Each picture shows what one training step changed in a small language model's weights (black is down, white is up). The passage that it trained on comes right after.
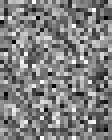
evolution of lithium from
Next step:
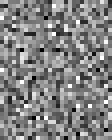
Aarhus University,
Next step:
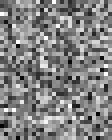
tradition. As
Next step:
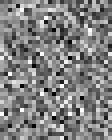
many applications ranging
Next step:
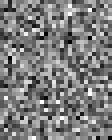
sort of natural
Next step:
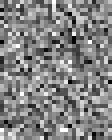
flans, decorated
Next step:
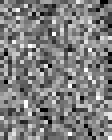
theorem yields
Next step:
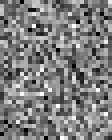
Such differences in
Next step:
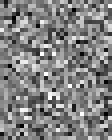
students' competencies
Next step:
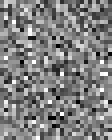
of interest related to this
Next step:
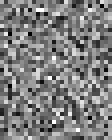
satellites and
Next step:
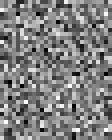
All these compounds
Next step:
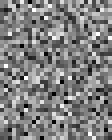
As a consequence,
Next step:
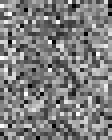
and Group 4,
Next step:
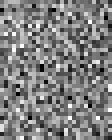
model is a possible theory
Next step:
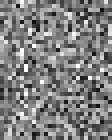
| Guo,
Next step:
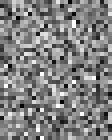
local government
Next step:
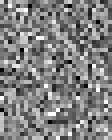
summarization model \\
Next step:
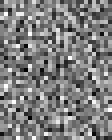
which was used as a
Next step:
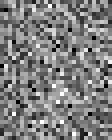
The suggested algorithms
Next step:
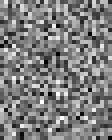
volume of sample with
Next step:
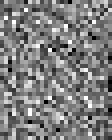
in the feces of
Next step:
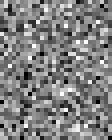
solitons at different values
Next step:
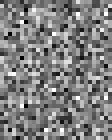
densely setose
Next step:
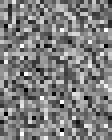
the pastoral support
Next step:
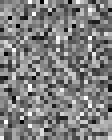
system of the host
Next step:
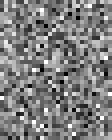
$D$. We plan
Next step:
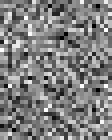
reported that there are different
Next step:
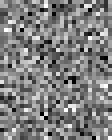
both magnon and polar
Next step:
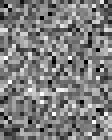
interferences; some
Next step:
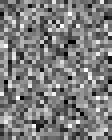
the light-cones
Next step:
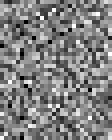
under a constant creep
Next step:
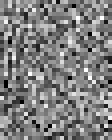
the sunspot can
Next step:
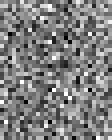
μm while the
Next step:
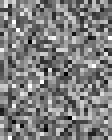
of migrant
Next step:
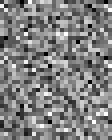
unexplored in
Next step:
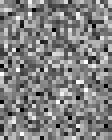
averaged over the
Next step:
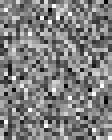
was conducted with the
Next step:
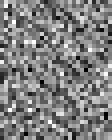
of four layers)
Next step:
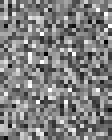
the UK is an
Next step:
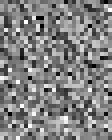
units coupled through some
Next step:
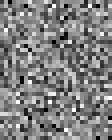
subjected to a
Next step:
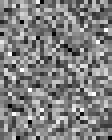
analysis of empirical
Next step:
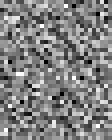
non-random and
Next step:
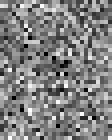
effects induced by the
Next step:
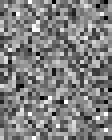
to work and characterised
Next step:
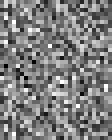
of new experiments on
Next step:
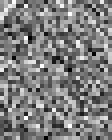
a revolution in
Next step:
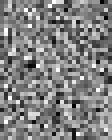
for each quantum dot
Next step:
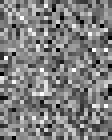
% % As for
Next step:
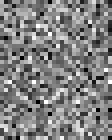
The effective use of data
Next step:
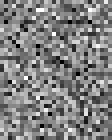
writing among these
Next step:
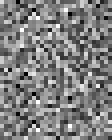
one has several
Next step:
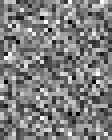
costs of information
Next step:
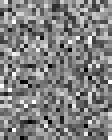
that the measurement,
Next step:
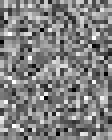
was obtained from X-ray
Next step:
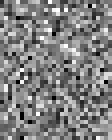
for bound-free
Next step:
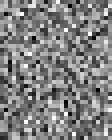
conjugate is given
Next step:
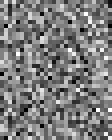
the lengths of two
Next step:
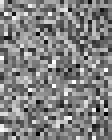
indicates that literacy
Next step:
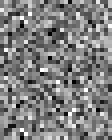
and aromatics;
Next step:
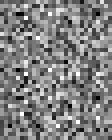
spin operators according
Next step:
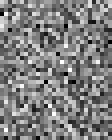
3 felt that the
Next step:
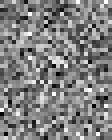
shown in table 3.
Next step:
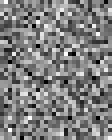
resistivity is shown to
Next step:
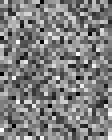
up over the last
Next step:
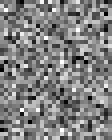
implications for
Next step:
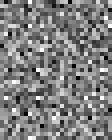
at a higher level.
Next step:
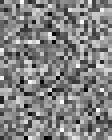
In this section, we
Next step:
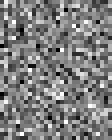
of the $d$-block
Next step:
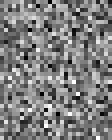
this is so because the
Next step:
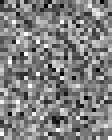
origin of such an
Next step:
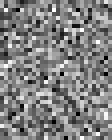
simplified 2D
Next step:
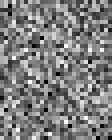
in place with a
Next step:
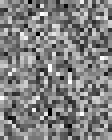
active reassignment
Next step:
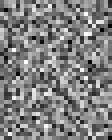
The study and conclusions
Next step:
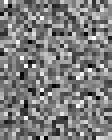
(CTR) as
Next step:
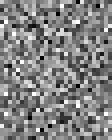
allow creating AFC
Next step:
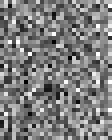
to be the set of all
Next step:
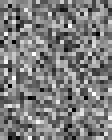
of firms represented
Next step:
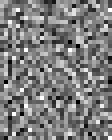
the maps:
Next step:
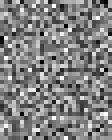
manifests itself
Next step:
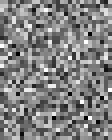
perfect code.
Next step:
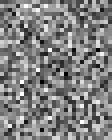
relationships offers a
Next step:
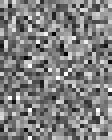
to be statistically significant
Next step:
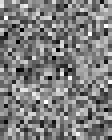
students' stress level in
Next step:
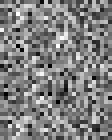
been developed based on the
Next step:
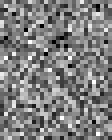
game described in
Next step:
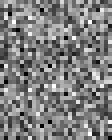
is the projection
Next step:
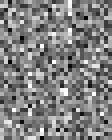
divided into small
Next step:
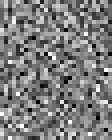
with external data based
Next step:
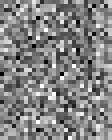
echo detections
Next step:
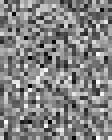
condition, while the
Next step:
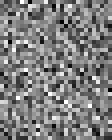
is to explain how to
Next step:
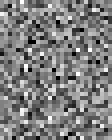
Savino S and
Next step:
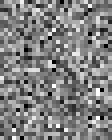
In this paper we consider
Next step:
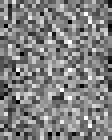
the recent focus on
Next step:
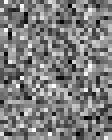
normal filtering using
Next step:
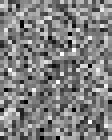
consistent with $\log
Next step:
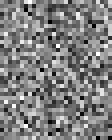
aware of oral
